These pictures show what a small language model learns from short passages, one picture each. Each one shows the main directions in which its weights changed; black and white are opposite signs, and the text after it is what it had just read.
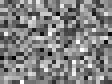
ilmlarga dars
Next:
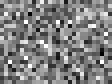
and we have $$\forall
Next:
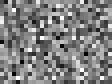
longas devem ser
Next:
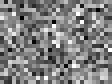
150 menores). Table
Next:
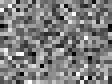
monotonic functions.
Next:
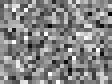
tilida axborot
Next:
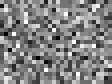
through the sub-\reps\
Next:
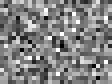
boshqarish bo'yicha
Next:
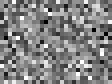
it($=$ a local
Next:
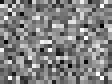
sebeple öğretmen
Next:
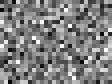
same diagonal as $A$,
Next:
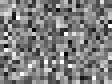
four of $F_A$,
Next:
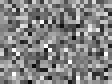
qual é o seu
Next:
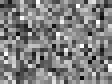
la rizosfera de
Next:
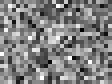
nos primeiros quatro
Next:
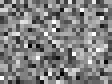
действует как
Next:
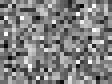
96]. Мазкур
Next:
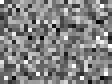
recurrence formulas,
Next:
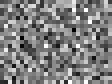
an average level of
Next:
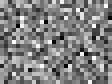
all possible accumulation points
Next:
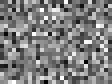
set \(C\). We say that
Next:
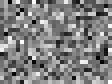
d'abord, le
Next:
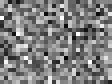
pembelian tiga baju
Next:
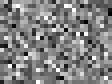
ad un determinato evento
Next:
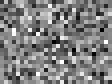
(according to the result
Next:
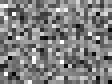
evolutiva y al ser
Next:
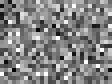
2020 alrededor del
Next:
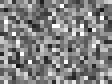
autre perspective consiste
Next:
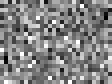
open problem, it is known that
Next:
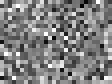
$\gamma > 0$ is the
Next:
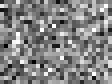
being obtained by connecting two
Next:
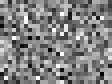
order of the differentiation and
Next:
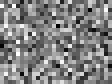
que por vezes é
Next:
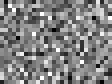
For this reason, it
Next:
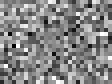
the nonegative monotone
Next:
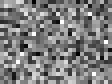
assim, o objetivo
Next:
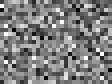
nonlinear composite.}%
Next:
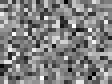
foydalangan holda
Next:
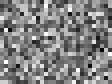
crucial, at least for
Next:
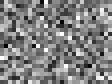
Also, $F$ is
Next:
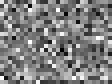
am very grateful to
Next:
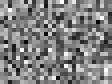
$q$, we see that
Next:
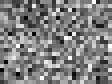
kuniga ishonch
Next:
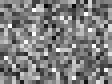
ont été prises
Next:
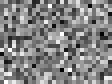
(For interpretation of the
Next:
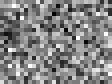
es tan ingenuo
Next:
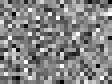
and applied and various results
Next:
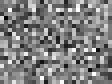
interessante Form von
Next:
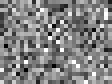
implies that the map $\nu$
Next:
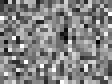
layer of meadow
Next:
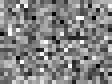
Sus causas están
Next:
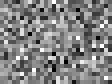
consider the following 2-dimensional
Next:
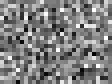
all are different, contrary to
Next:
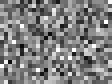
to move from the current
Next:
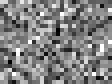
mumkin emas;
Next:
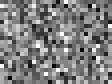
tem para os estágios
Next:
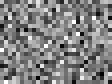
to this method and its various
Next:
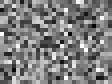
парами тертя
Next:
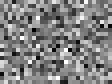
3, relating to the
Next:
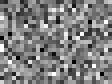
words: religion,
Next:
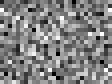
o'quv va uslubiy
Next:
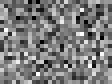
jedes $\nu \ge
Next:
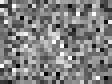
semiprime homomorphic image of
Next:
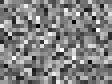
Now, let us suppose that
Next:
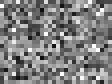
due to Riemann and
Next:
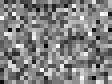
data yang digunakan
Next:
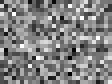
applied to the educational
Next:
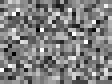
logistic equation it was proven
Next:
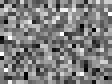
аъзоси деб
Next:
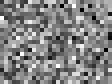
Rue d'Ulm
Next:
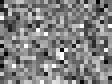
learning action that is
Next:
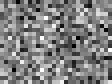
de limpieza 1.
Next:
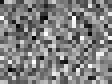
koalisi (N,
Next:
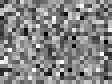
қон айланиш
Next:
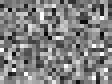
da instantaneidade das
